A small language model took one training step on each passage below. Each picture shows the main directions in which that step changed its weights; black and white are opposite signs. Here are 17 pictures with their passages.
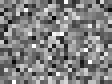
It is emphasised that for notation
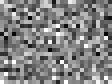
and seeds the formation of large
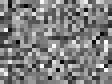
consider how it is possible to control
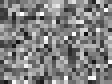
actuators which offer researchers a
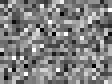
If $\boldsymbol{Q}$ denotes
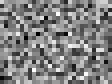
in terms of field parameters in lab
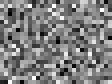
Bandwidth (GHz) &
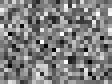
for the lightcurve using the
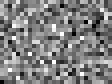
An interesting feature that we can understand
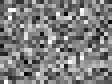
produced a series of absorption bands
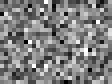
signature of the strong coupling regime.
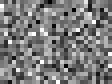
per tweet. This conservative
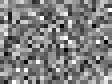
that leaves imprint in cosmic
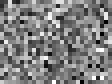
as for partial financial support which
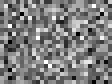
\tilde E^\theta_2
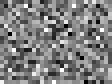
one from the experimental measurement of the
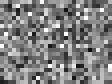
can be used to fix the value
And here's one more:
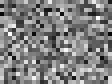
\section{Giant planet
